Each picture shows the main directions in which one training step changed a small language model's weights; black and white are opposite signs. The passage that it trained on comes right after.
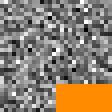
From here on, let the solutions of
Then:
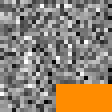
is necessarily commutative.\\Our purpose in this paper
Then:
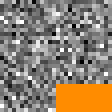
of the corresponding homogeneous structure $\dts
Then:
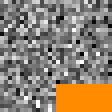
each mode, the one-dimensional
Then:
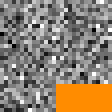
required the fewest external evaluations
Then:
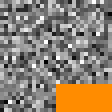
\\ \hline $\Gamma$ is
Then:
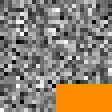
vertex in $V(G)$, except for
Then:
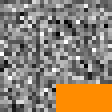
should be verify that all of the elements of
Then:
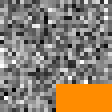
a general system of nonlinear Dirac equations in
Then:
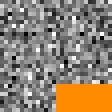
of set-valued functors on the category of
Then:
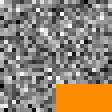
point problems in numerical analysis and optimization. It
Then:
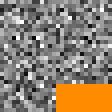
13\% of cuts are labeled
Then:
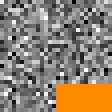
$\omega \ge 0$, a smooth function
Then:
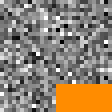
$\End A_B$ and note that
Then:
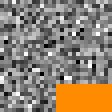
is another polynomial of the same degree as
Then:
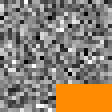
of the the Stochastic Path
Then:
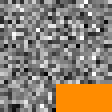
et. al.[5] proposed that
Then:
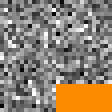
signal. The LFM signal
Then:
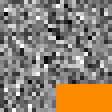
that for all sufficiently large $x$ the
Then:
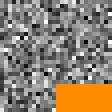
a similar fashion, we show that
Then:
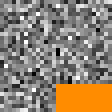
followed by (ii) opening one
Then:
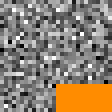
as well as for interval uncertainty under the
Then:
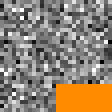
strictly associative and thus does not make
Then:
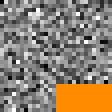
underlying algebraic property. This property which we
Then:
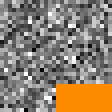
to \begin{equation} \la
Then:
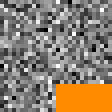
Since the interval $[0,1]$ is
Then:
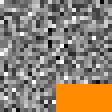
with Lasso and Dantzig
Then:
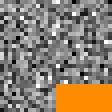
for $\lambda_E \cap F$.
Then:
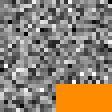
provide examples of metrics which are not conformal to
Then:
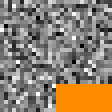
&\text{on }\partial_D
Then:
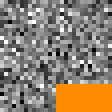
harmonics decomposition for $h$ \[
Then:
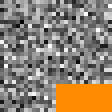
second-order exponential-type integrator}
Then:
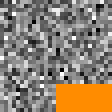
solid torus. We are now in a
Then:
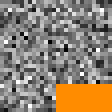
property $A_{ij}$ or
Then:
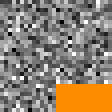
total to the extent that there simply cannot
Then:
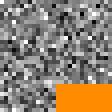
$\delta$, but we still require that
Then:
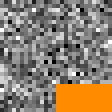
vectors of structures are located on $\lvert
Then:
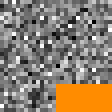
is what makes the targeted hiring
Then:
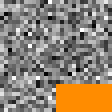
and Ng\^{o} in
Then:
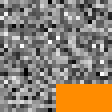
and Andrews [88], that considered
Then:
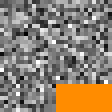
uniqueness of a weak solution for the
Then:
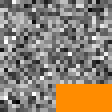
system is infeasible. For the linear
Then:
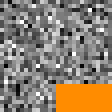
prime hyperideal of a semihyperring
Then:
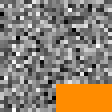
be decomposed into a sum of elementary
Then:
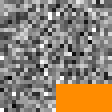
subsection. The calculations are formal but can be
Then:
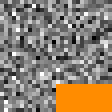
We require an analogue for algebraic spaces, so
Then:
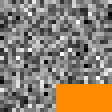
into three parts according to the values of
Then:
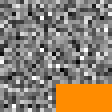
\noindent \textsc{James
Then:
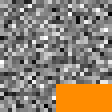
runs without checking intermediary
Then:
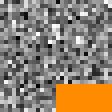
that for every $\lambda$, if
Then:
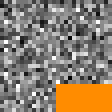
regularization for constructing a stable estimation of
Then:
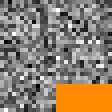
multiple of the integers in $A$,
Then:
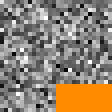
$\mathfrak g$ of $G$. It
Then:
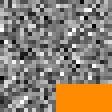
\xrightarrow{d} c_1 U
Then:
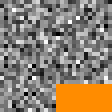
then $Z_{r,e}\subseteq
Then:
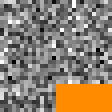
will show that the problem of computing the volume
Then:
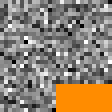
a least ordinal $\gamma$ such that
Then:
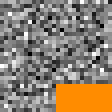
provides an example in which the process of interest
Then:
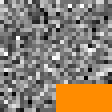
the following commutative diagram (\cite{sa})
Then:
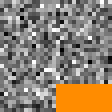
is faithful. Now suppose $F$ is
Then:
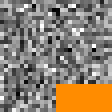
semigroup [3]. Our approach is based on
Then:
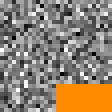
\bibitem{SF} H.
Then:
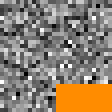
of the theorem. \endproof We close this
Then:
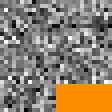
space $X$, as infinite unions exist
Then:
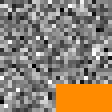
theorem yields an additional proof completing the circle
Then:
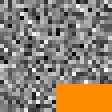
i -\pi\leq \ell
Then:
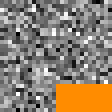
polynomial $\cR'$ is universal in the sense
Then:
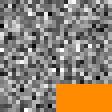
\in X, \ u \in
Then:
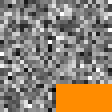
in \eqref{II}, by
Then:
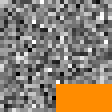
number of GMRES iterations. As
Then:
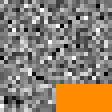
the 2001 GTC for their hard work
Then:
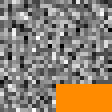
that $n\cdot \i_n
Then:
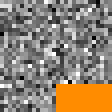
bound of our Max 3-cut value
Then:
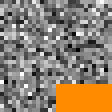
of the action distribution conditioned on state $
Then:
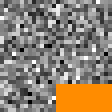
one of important arguments in the connection of operator
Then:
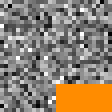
\CM(Z)$ be the
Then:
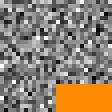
modeling using the prior distribution of
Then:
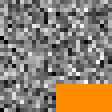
a Hilbert space $H$, we introduce
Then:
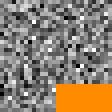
several steps. Since in many applications we need
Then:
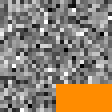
a union of the above curves. By applying
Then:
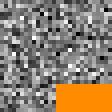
X is an animal” as
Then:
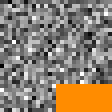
\begin{theorem} There corresponds to every
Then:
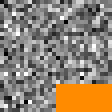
Indeed, \[\begin{array}{l}
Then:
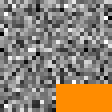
\ = \emptyset\ . $$ The above
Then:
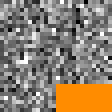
the group is finite, its action on a
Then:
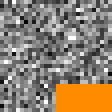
is reliable as a limit point of
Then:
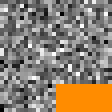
${\mathbb L}^1$, and let
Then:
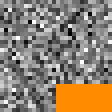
page 183. Taking limits
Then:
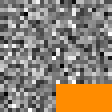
such that $\beta(\Lb') =
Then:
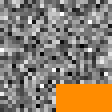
to our expectations, many convex
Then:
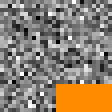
\end{eqnarray} implying that $$
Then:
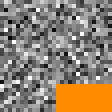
hypersurfaces one could also use the term
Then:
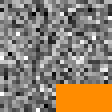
$b\neq d$. It means that
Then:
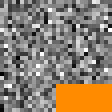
a discrete mixture representation for a specific distribution
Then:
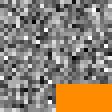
is called polarized if the induced pairing
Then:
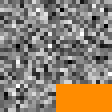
$R$ of $C$ the monoid
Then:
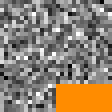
$V\cup C$ is a
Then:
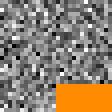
$u\in V(T)$ and
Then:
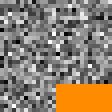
of $\delta$. It follows that
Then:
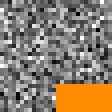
weight function $w_\Sigma$ as in
